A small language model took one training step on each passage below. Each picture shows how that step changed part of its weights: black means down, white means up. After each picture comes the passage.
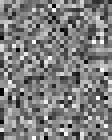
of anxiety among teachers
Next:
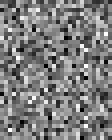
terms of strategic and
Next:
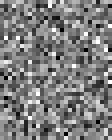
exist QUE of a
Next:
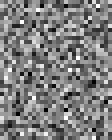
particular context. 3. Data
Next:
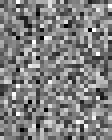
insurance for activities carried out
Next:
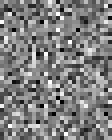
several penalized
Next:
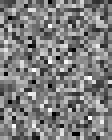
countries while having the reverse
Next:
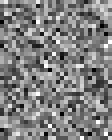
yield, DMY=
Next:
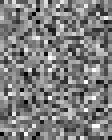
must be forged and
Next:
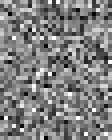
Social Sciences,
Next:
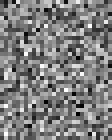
Fig. 7. Phase
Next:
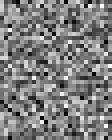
and PG are effective for
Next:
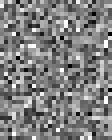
the gas washer type
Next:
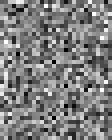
and Voice.
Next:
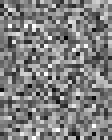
females 12 had autonomic
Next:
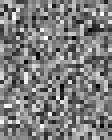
performed on a computer with
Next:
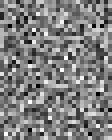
0.2 mm poly
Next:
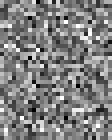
NR loadings. The
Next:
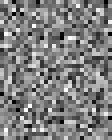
communicative competence. These
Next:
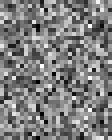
before proceeding to
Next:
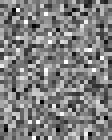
re-evaluated by
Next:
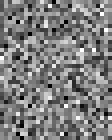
Malaysia revealed
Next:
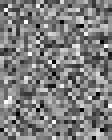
of GMRC over
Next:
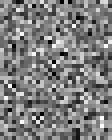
of the Document 7
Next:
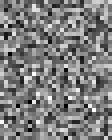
which is considered as the
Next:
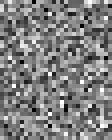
place and at any time,
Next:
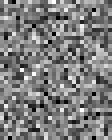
is called the Gauss
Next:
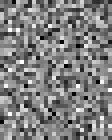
collaboration in the innovation system
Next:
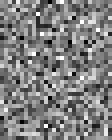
tillers are erect
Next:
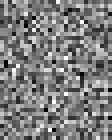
primary health care services, with
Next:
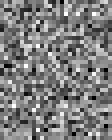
single crystal was
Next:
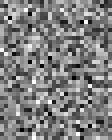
two families, can
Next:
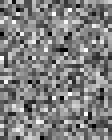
the liberalisation of
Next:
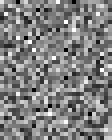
- Mensi W,
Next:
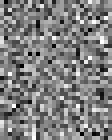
for traveling, including
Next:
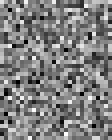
a tropical forest
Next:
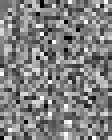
cultural appreciation,
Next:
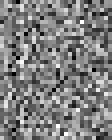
average hours per day 3.
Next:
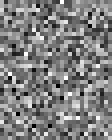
The synthetic route was
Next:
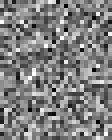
as originally described by
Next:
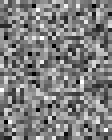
to elucidate the
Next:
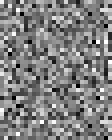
HoneyPot -
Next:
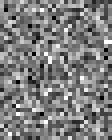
to deploy a prototype
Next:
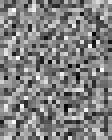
research design in testing the effectiveness
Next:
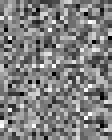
for sparking off
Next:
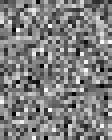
designed for a collaborative
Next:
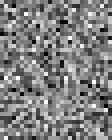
passive options are
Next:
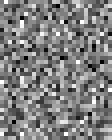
Warchavichik in
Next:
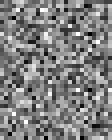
face sheet to core
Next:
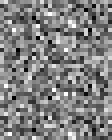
Role of Hormonal
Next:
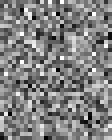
Nervous system.
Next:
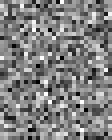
In both years, the
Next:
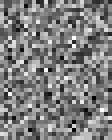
method starting from the
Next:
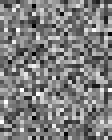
deaths. This lineage
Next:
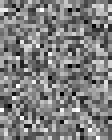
certainty of mathematics.
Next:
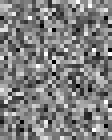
(QA) across
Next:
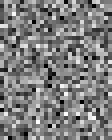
effects of pollutants
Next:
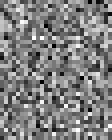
in plasma after
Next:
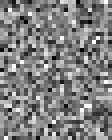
grain moisture content
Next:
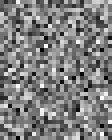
detection of potential breast
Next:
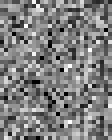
The solutions of the seven
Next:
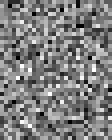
their EU cohesion policy
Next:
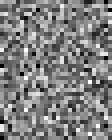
output in 2023 decreasing by
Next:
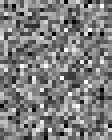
and the member, certain
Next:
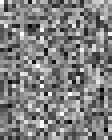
the country’s top
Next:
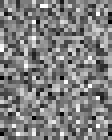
using topical or other
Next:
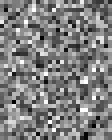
by allowing users to
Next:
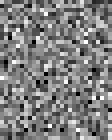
were used for this experiment and
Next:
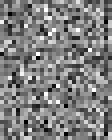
Figure:5 Zeta
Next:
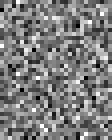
increase of intelligent environments
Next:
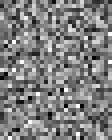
income from sources other than
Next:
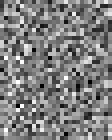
image analysis routines.
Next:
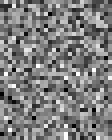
process is repeated. After
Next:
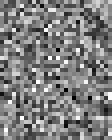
other heuristic features.
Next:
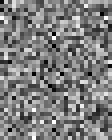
of action is believed
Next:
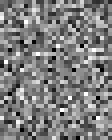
determine whether its night or
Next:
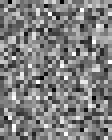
study has come out with
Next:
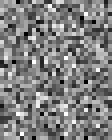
aggression diffusion,
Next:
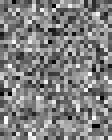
from this study can lead to
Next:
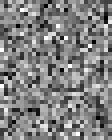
the different primers used in
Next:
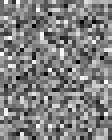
birds and changes in
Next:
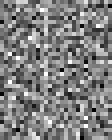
attention to Educational technology as
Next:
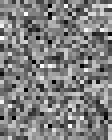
control chart procedures take samples
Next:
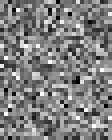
variety of p_T
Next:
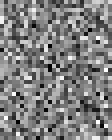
using deep recurrent neural
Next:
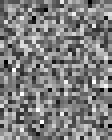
place value" with a total
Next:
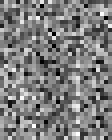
of 50 patients of different age
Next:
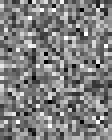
A single IOP
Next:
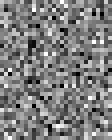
in an angular rate
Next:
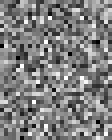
as we would like..."
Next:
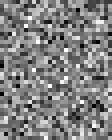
Anxiety is a
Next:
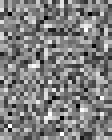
focused on transforming an
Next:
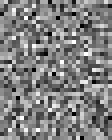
shake lightly, add
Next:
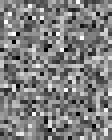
3. It is easy
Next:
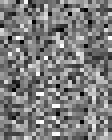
head nitrogen
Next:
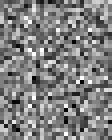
indicated that they received appropriate training
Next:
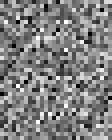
'*now me/us
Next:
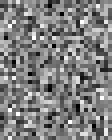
in the quality of the sources
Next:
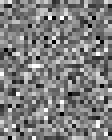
active as CCN,
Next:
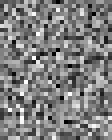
The bioactivity score of
